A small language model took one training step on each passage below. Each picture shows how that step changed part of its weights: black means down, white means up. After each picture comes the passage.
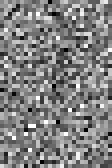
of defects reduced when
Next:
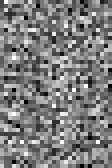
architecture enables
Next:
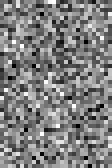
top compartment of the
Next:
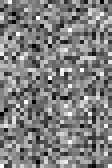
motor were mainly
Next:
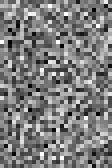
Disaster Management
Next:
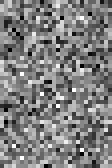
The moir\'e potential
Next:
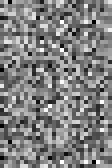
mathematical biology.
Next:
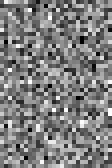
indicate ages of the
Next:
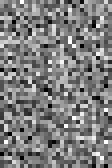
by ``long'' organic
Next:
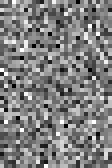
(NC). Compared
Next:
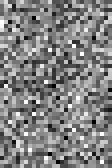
of commercially
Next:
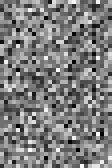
at a working concentration
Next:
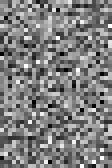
that actually do not
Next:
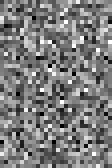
not provide confidentiality
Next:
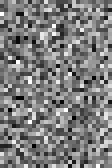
a DFT-based analysis
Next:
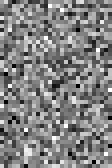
column (2)
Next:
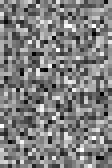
Mass losses from the
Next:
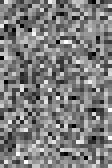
and more pronounced
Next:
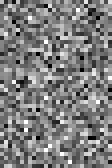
other macroeconomic
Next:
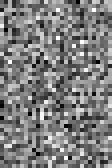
distance reflects a
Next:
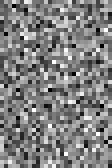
account for the differences in
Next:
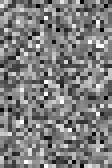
Conference on Machine
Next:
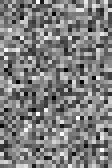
characters, matching the
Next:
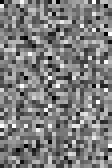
the *hidden
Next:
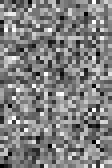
both perpendicular to
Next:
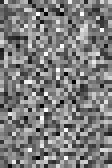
kinetics obtained here are
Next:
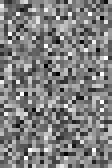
temperature in steel structures
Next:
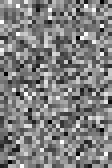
in the BS equation. In
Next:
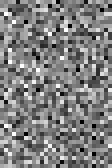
for industry 4.0
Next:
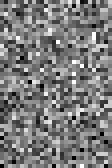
as we attempt to
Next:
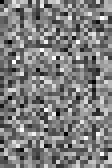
there are only two meaningful
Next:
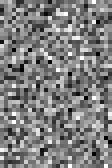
the same output load,
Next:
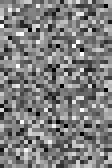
reduces to 0.23 with
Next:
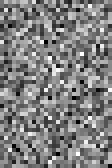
into consideration that cultural
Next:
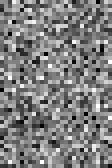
all the physically allowed
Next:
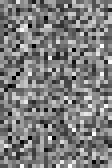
Science Park 900,
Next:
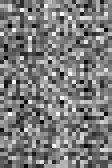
interface specifies the
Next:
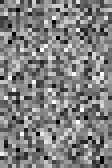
adopted as the final
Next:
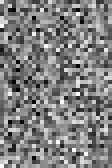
have a significantly lower mass than
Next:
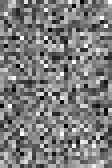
as clouds, that
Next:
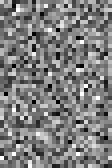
brought about by different
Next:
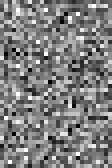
ones. It yielded
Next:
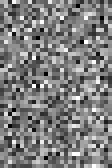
and highlighted the need for
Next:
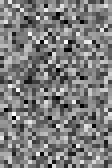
at each vertex depends only
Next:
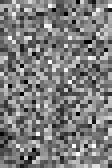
repeated with another
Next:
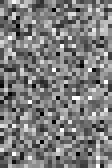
using **bordered magic
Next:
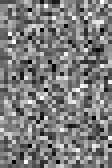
facilities, and
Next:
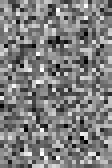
chosen to match the
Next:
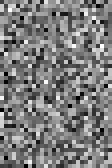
from the fit to the
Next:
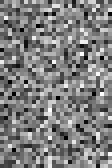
might argue that one
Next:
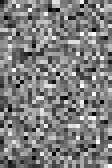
without claiming that any
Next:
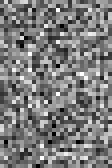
to access quality education
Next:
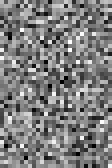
zone approximation for the
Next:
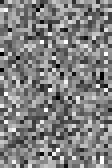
of Astronomy and
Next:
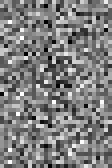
hours to achieve
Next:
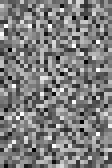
unimodal approach leads
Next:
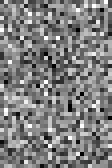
groups (Figure 2).
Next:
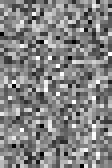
Therefore, we conduct an
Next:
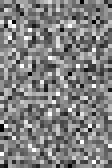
- 4 Selected
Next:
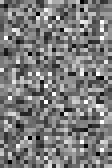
blue exclusion method.
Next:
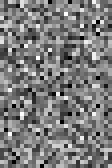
porous media, its
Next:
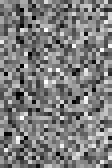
higher in the subjects with
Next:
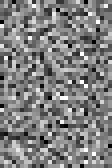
that wheezing does
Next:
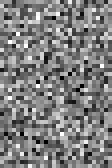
fuel depletion
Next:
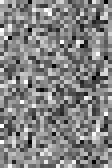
9. The angular velocity
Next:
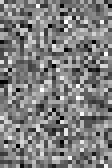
both sides of a
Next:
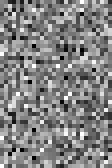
successfully detected
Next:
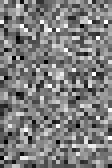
show that plane wave
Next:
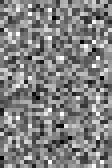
two polar surfaces
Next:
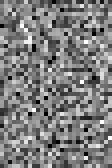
elementary factors are
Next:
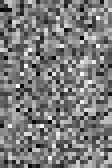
Member States. A
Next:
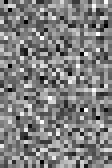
illiterate and none
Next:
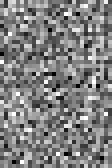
reasons, it is not
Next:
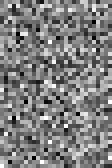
especially in the
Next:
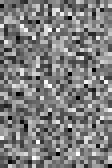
show that CAGRA
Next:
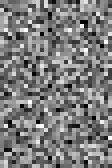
short latencies, which
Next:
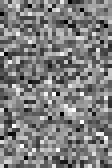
implemented. Although the
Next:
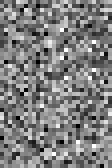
type of the square
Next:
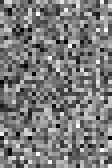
found that convergence was more
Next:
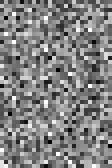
generated by ${\cal
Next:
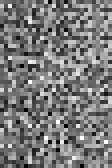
interaction in this material.
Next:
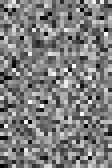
- Have there been any
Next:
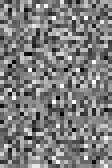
equilibrium at
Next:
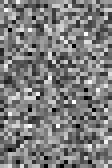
performance of various Post
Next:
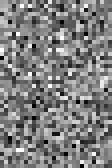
drops sharply
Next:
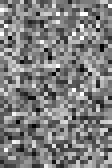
collections await
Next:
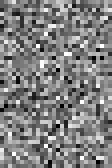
a visual and easy
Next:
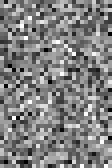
smaller scales, $k
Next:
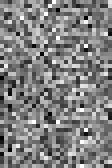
can have similar opening
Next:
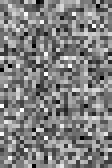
plane of the page.
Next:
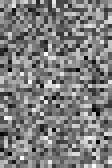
the test, it was possible to
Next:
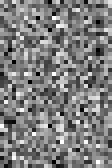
comptonized photosphere
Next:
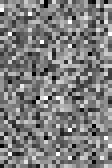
change over some relevant time
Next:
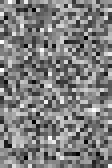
During the study, the
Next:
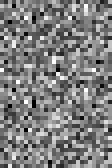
of the QCD coupling
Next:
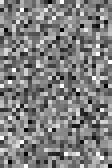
the 1990s, research
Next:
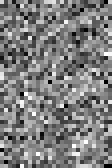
to sustain the surface
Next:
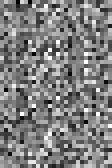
has been that “every
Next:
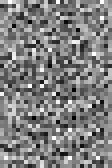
their enhanced stability
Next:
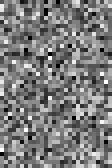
updates →
